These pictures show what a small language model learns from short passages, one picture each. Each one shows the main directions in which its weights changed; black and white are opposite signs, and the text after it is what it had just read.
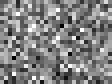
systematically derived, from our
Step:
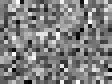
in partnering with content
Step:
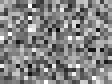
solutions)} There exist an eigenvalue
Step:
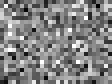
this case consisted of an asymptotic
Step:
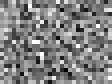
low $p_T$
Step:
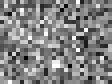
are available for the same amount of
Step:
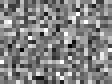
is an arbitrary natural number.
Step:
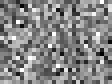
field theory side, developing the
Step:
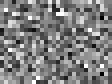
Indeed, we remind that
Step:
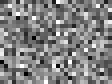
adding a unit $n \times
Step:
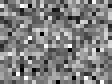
bundle $\mc{L}$.
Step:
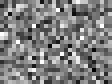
\`a deux.
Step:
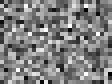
$1\leq k\leq
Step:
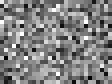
$X$ is of odd
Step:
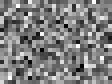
and provide an efficient method and implementation
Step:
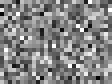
same bound holds from above for the
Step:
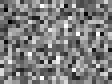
that there exits an incident wave
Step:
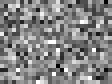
for any $u\in
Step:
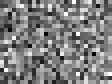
class of models where, besides
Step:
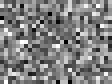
show evidence of deconstruction at
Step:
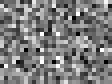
$\C$. \item The category
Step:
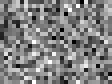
in either of the current frameworks
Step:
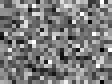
over the surface of the gaussian
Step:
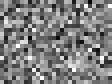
and OH calculated by the
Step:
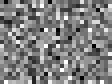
map $$ j: L \to
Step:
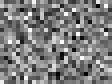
diverge later and never converge to
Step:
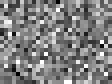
is when $\phi \rightarrow
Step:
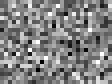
actual carbon emission. }
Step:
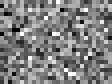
contains $z$.} \ms
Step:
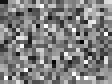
"Differential geometry and quantum
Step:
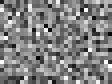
fingerprints of these strongly
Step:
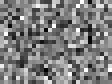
K). With increasing temperature, spectral
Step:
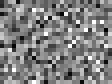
Note that the interferometer
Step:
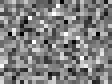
limits accordingly. Separating
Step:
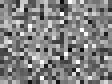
with next nearest neighbor
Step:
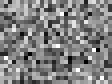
the ground truth with a low
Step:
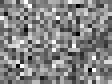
decision problems for 3-dimensional
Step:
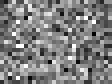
energies per nucleon for each nucleus
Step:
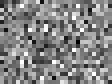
\end{eqnarray} \noindent
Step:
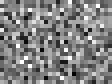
interactions (Spin-Orbit
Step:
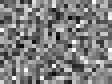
$\mathcal{C}$. This
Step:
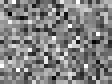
each optimizer under the following
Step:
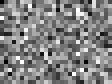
realistic costs yields improvements in total
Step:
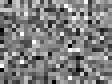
the {\sl uniform components} of
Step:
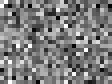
independent estimate of the surrounding average
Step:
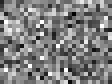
studies. Source and
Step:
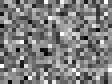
Luiz Mariano\\
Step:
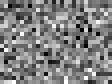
line of sight has been studied
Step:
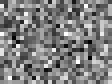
of Technology. HDL is
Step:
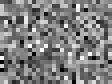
Exponential convergence in terms of
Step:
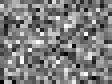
of dense hydrogen.However, an
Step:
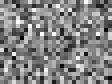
model with unconditional energy
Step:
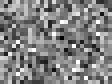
the latter is that due to the
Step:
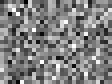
les différents techniques
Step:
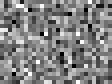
on the precise nature of the asymptotic
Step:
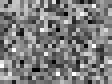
the martingale differences satisfies the
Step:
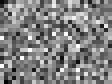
\ref{cla2}. Set
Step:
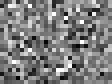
15~mm, making it suitable
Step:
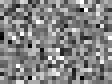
and $U$-numbers
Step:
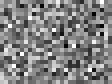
subgroups and cohomology, {\em
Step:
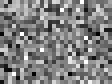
the vacuum layer in the supercell
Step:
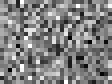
no general analytical solutions are available,
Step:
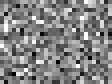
and, because a significant fraction of
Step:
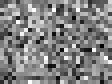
correlation between the large-scale environment
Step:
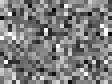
sides of the resonance frequency. The
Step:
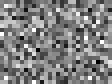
which is interpreted as a final state
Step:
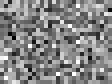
the image of real part is depicted
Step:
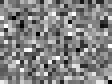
turns. Moreover, any critical center
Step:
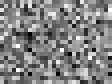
possible for a surplus to be
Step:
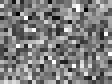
quadratures applied to Stokes
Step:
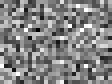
with the $\Lambda$ used in
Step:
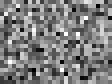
and Mele, E.
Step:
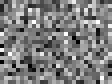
Of course, computers were
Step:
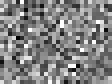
if, and only if,
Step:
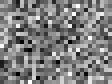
an interior point of Problem
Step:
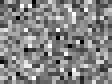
classical (first-order)
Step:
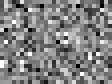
on Fourier analysis with a discussion of
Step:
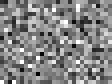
spin module appears once in its decomposition
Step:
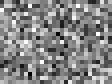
many of the classical operators, such
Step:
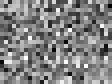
the frustum. One
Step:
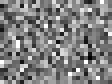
a good approximation to evaluate the binary
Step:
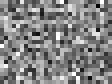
to the coupling; it is
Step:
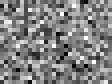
is observed to saturate with
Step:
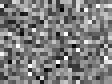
such that the closed-loop matrix
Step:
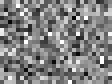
method for the example in Section
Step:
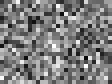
coordinates $(z,\zb)$
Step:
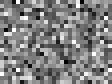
And if $(S,j)
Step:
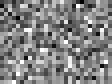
\leq D.$$ By symmetry we
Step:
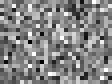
presence of SE in the
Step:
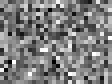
dart $d \in
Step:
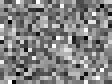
Widom, {Level
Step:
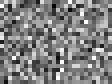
\ethm \proof Only
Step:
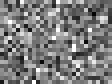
no geometrical symmetry-breaking
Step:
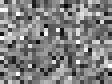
i.e. the formula
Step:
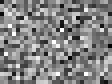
w_j$, then, by
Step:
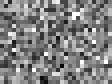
the 3F method. We present
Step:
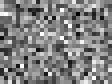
This experiment shows that we can achieve
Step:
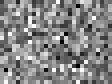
atomic configurations, provides direct insight into
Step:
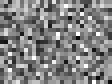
the original definition in a form which
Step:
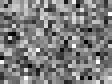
the first-order term, we
